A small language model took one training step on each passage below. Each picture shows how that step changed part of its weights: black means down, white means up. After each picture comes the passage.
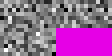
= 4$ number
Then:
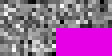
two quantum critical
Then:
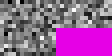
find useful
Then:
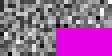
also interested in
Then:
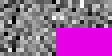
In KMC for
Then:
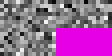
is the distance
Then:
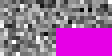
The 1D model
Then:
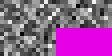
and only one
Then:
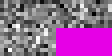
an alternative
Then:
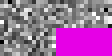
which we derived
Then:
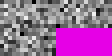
defined by the
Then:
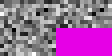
structure of the
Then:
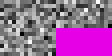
for the resulting
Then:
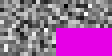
due to their
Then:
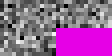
the assumed
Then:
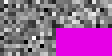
tool to
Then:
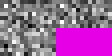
spite of
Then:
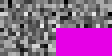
test takers
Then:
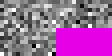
peaks (red
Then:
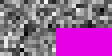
and leads to
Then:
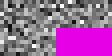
theoretical and
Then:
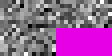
and again find
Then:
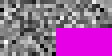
low to high
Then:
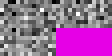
show that the
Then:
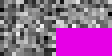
the known
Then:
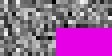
that trade
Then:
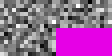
4$) corresponding to
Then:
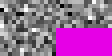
are creamy
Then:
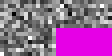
high content of
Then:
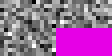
within the same range
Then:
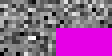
fitting, in which
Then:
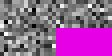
\vec p -
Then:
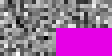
type in
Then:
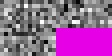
signal is
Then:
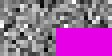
The main computational
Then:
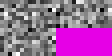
different output.
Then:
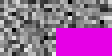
functionalization with
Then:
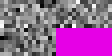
The energy per
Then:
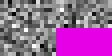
cloud have
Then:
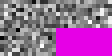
different excited
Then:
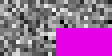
they can in some
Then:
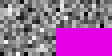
these bands
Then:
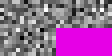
df MS
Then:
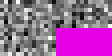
that is,
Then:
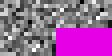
on digital
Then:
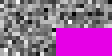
approach is more
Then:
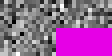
the smooth
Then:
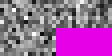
example. The
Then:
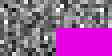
forever be
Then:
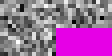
of hadronic
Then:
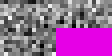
two such systems may
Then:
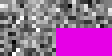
few of them
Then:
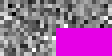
their nominal
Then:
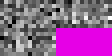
the Basic
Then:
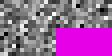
and the distribution area
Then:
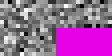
which depends on
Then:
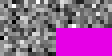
depart from this
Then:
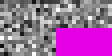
part of the
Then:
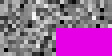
of soil can
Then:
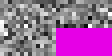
This topic is
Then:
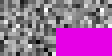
not needed.
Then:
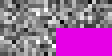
interpreted that
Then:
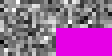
analysis represents a total
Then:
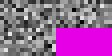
operator in following
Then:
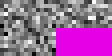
are unable to
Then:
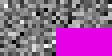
the amount
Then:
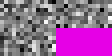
is the same in
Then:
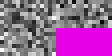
text features
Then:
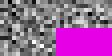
as continuum such
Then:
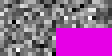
Population 7
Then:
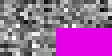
basis of standard
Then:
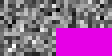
the density and
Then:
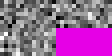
the rate of
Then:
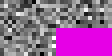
in fact, we
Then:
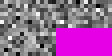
by driving
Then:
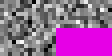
only on previous
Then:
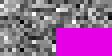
of ratings
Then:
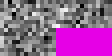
those works,
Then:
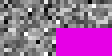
metric and
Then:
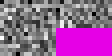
models have shown similar
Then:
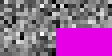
the designed
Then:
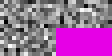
parameters that may have
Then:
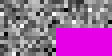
and P.T
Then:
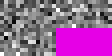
the complexity
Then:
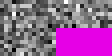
the glucose
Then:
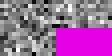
function of temperature for
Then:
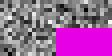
participants in this
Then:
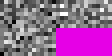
the actual
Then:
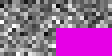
whether the
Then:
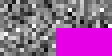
- iii.
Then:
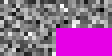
its formation
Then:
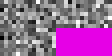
to the global
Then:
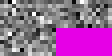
cost function is
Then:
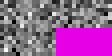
the essay
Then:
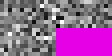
we have \be
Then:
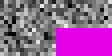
the first case study
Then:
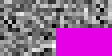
in the range between
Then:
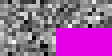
view in
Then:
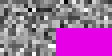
whereas the
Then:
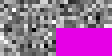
samples were
